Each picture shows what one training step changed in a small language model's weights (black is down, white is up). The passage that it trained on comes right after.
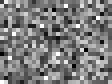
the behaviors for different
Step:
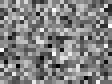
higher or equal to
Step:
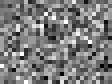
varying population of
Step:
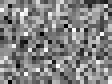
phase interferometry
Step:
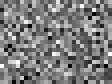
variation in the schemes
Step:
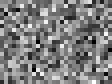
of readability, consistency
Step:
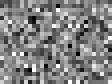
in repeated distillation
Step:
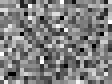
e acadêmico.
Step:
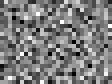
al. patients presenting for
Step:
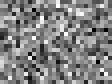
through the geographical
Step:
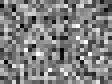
lower surface gravity,
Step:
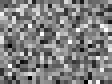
mouse right here?
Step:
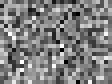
curves had a
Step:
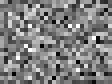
in Sociology", where
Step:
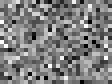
with their advantages and
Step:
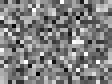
were placed inside a
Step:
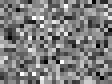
of the Martian
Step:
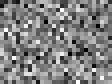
found to be positive in this
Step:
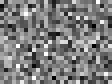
ve Özorhon
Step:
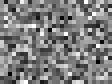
the bibliography
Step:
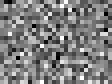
the LO and NLO results
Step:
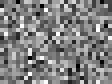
domain and not in the
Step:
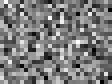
Science and Research. –
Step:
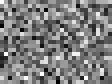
splitting for the
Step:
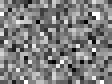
} \subfigure [$t =
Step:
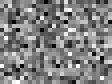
these predictions by filling the
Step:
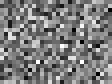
important part of intellectual
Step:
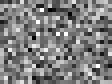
that, at least for small
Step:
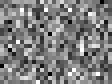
meaning of an n-gram
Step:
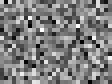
at which the optically thick
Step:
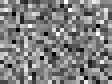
name: Khmu
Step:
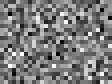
in compiled code.
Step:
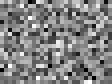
plasma and power-law
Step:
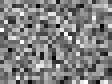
applied, establishing
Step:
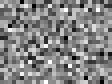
Extension and Rural
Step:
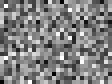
collaborate mainly
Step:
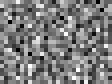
building damage was
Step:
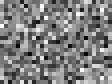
de voltaje y
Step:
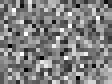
codes, including
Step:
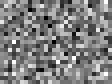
Accuracy Maximization
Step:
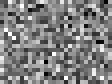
accuracy and reduce time
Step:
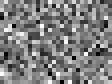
effects but can also cause some
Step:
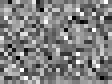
type of mappings in
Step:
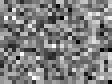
pattern. - b.
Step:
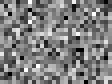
discrimination Reliability
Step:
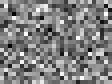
city of Kokan, their
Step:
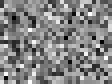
upon the available sets
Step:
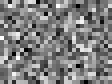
and sustainable development in
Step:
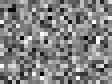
$k$, the higher the limit
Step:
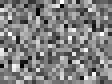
correspond to systems with a finite
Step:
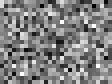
t y_values = 20 *
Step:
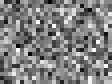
\end{align} which,
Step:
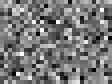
harvesting is very
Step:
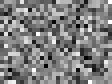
learning teams and
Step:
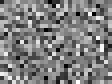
à travers le test de
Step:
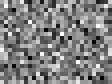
comes through most intensely when
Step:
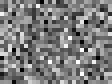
qissasi milliy
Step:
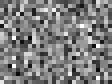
the retrospective study,
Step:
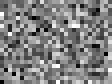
of communication, beeping
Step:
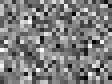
would not specifically have the same
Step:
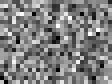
only two areas (the 2-
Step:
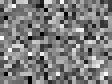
process noise $w_{k}
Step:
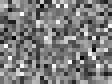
that showed a gradual
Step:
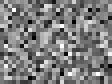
computation of the Jacobian
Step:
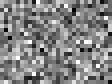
their adherence to the
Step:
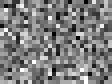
first tackle the full
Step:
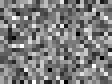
Giant Resonances
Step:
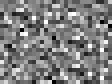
None None None
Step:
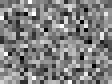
Osipov G.
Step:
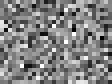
los estudiantes
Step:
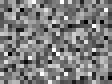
Moment & $E_{\rm
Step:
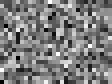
resistência ao
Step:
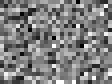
Experimental Design The
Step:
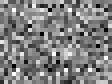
application of a policy
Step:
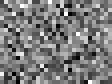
gedegenheid van
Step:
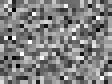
the diffusion model.}
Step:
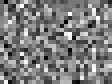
Good teaching
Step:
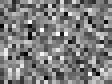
that the submandibular
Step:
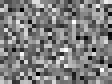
approval was taken from the
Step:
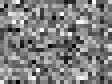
CACTUS aims
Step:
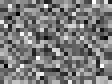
is, the concept of
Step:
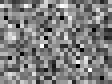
metode pelaksanaan
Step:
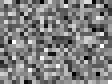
and figures, carried
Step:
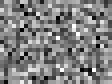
ESDAC European
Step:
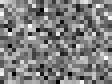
and analysing economic
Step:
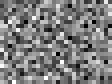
combined plate and
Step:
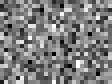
en décrivant des
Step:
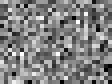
initial region of mixing
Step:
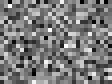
of $P$ at constant
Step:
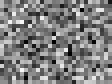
- I intend to travel
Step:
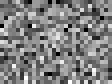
faith or religious
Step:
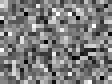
that the entire SZE
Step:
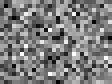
If we continue this
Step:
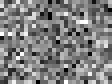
The discrepancy between the
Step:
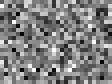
sport universiteti
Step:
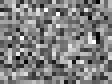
Corresponding Author -
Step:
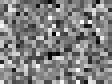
како, на
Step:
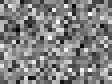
superconductor is
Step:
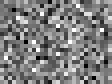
asosida quyidagi
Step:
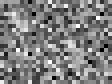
the conclusions and
